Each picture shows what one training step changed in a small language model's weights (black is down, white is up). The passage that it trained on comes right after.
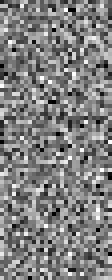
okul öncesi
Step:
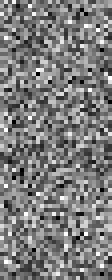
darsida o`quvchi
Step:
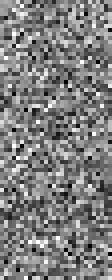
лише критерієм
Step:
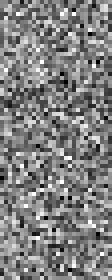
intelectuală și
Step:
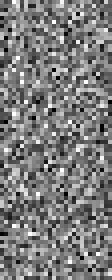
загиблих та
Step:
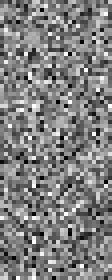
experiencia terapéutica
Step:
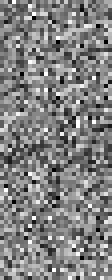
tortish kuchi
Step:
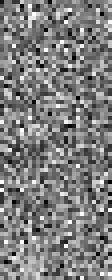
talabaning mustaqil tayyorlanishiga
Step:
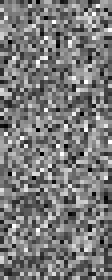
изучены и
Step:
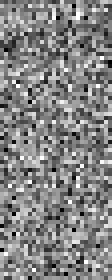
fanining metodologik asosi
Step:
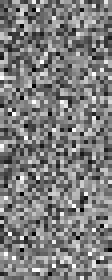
качестве одного из
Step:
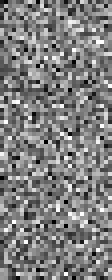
in putrelle e
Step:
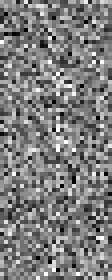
Halaman Data
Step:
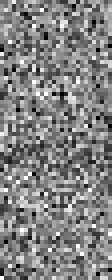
datelor personale.
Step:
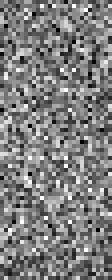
îți oferă
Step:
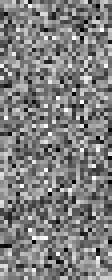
qanotlardan yordamchi
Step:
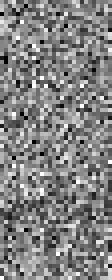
taklif etiladi.
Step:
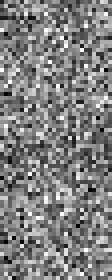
olan Alaeddin
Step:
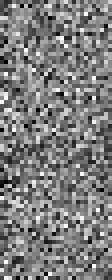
— паркка,
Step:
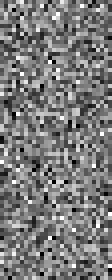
також під назвою
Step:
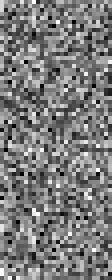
humanos. Una idea
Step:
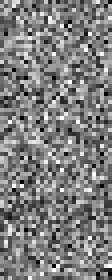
7 días de vida,
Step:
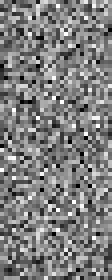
1- Fórmula
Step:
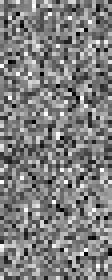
умственной работе;
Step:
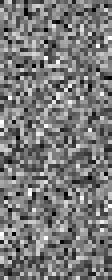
розвитку сфери фізичної
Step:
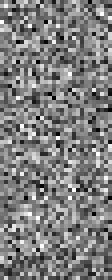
standar halal yang
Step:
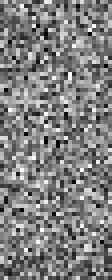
for automation of
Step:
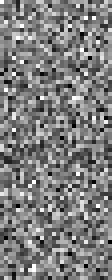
M.V. i
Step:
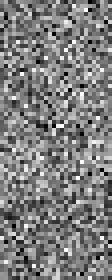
a coerência entre objetivos
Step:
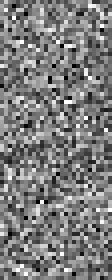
réussite même de
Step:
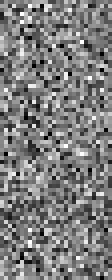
de 80 metros, que
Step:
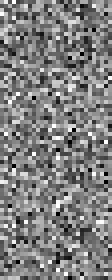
Y X ₂ Y
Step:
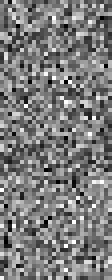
состава карты
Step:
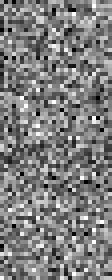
alguma face do
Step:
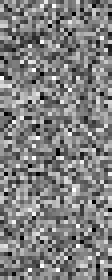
Asosiy qism.
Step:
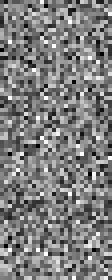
homens e mulheres um
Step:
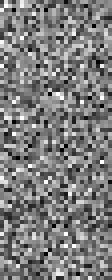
Bu borada eng muhim
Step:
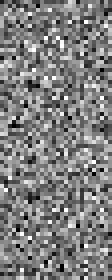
en el uso de métodos
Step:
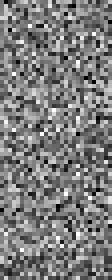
stanowisku w
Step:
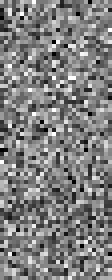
fascista de
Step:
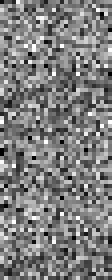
yosh hamda fiziologik
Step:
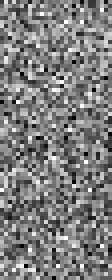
Pengawasan dan
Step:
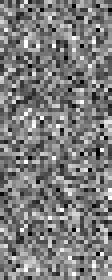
medikamentöse und
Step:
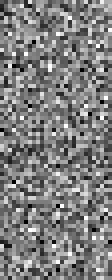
N, Rosado
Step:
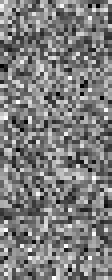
qilishga qo‘l
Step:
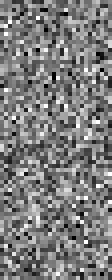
kabi yodlagan.
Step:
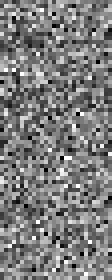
سعی داشته‌اند
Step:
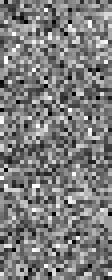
développer des relations
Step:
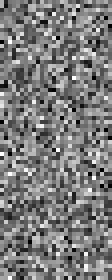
pretesto per dire
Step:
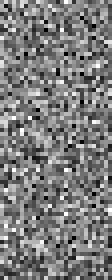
asarning didaktik
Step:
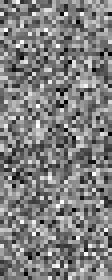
ser afectado en gran
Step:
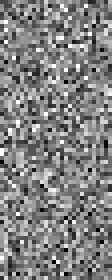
ikkala foton
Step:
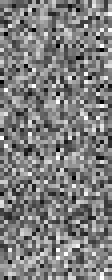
San Roque y
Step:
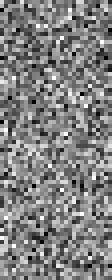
Tadqiqot davomida
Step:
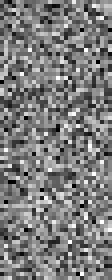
wurde, d. h.
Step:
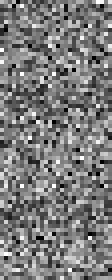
biri bilan to'liq
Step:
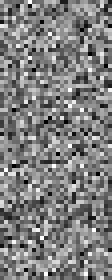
który we
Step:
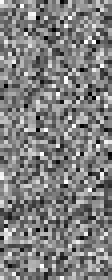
contribua efetivamente para
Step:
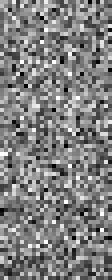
mukjizat yang
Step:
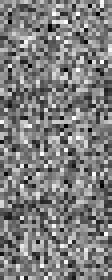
говорить о
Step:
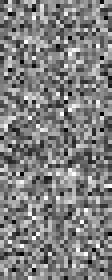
caracteriza como uma pesquisa
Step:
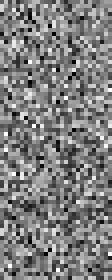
deteriorate with an
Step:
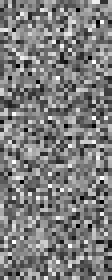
ecológicas), 310
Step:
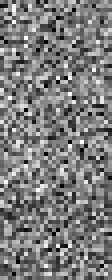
análise e emissão de
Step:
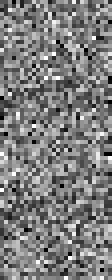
melhores práticas,
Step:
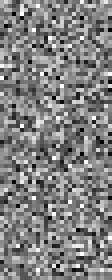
L'effet «
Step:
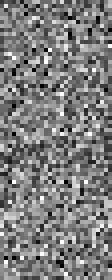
разработки набора
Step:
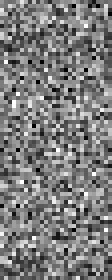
uchun ishlab chiqaruvchilardan
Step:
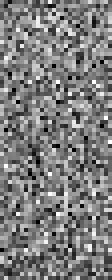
des Forschungsdatenmanagement
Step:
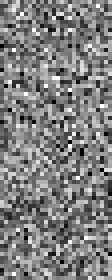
a permanência dos estudantes não
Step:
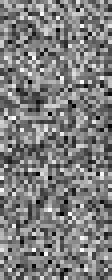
shakllangan fenomen
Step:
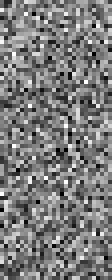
і Додаткових
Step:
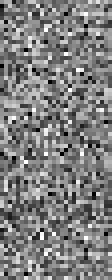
da gestão da escola pública em
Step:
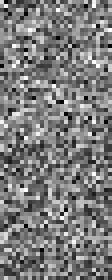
capital deve ser composto por
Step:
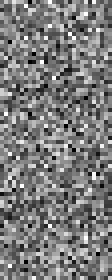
ва бошқалар)
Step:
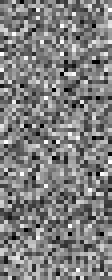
– so aktuelle
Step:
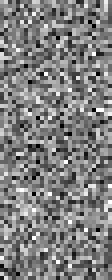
telekanallar tomonidan inson
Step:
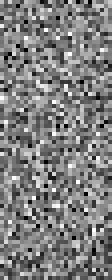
por exemplo os que levam
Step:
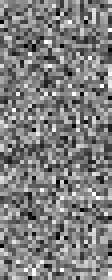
yoshni tashkil qilib
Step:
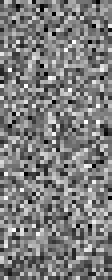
de todas as coisas
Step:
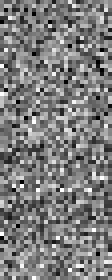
3 komponent muhim rol
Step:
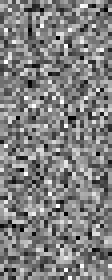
el cambio climático en
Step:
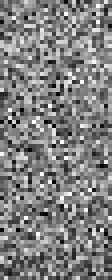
not hire these
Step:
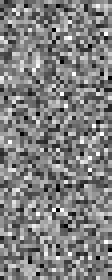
lettura*, tr.
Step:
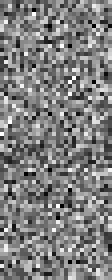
paciente, por conta dos
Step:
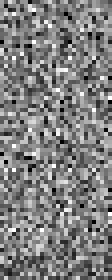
simbolisme dan
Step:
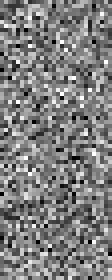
aprofundada do
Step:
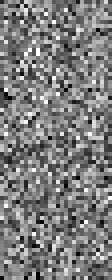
developed from complex
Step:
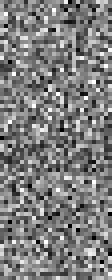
competencias; el 20%
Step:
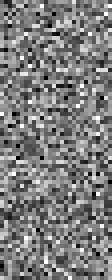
pencurian. Dalam
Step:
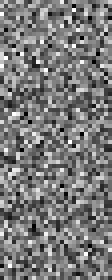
результатів своєї
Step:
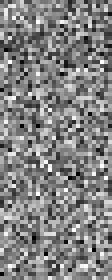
OF BIOLOGY AND
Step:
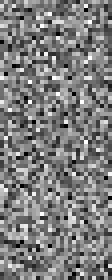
good use of technologies
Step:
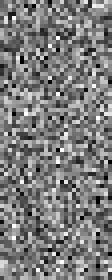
Brasil, a situação do
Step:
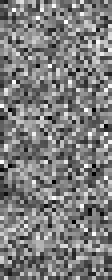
surfaces for urban
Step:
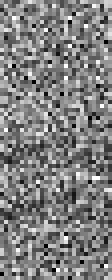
ham, o‘zining
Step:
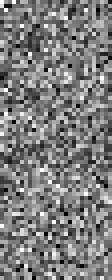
born to mothers
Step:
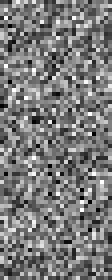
propia. En este
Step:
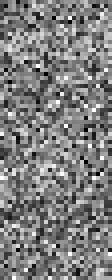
utama. Sejalan
